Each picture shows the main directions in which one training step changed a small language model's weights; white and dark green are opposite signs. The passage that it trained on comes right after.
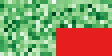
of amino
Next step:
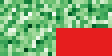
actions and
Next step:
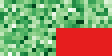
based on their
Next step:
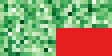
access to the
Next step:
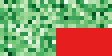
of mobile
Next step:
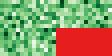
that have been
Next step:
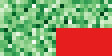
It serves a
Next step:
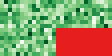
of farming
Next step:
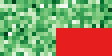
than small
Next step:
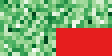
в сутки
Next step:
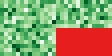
a comme
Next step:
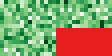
the same
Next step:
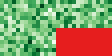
and ER at
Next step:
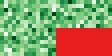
and identify
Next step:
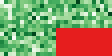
under five
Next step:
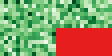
ratio of
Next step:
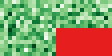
processes and
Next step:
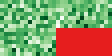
tools to
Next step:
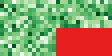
but the education
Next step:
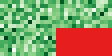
to further
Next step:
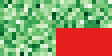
shape at
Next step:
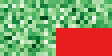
tool of
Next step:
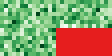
for shorter
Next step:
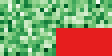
F Sig.
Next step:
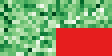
By this
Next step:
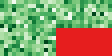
because it
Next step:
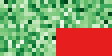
of Natural
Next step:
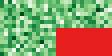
specific time
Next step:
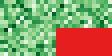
discussed in
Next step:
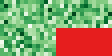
prevalência de
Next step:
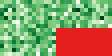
voor de
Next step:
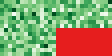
w lesie
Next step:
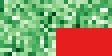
porqué para
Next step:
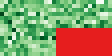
increased soil
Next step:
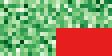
which features
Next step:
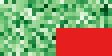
study presents the
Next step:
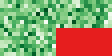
“At the
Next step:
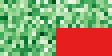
is very
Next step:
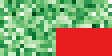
precision study
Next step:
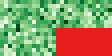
буде для
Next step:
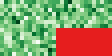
in Table
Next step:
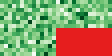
to be the most
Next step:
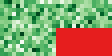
va ichki
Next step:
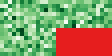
ao seu
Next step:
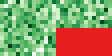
de cette
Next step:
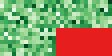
significant changes
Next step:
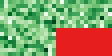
ONE –
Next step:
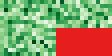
Rector of
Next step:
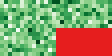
is a variety
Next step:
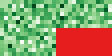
necessary for
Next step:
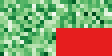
club, as
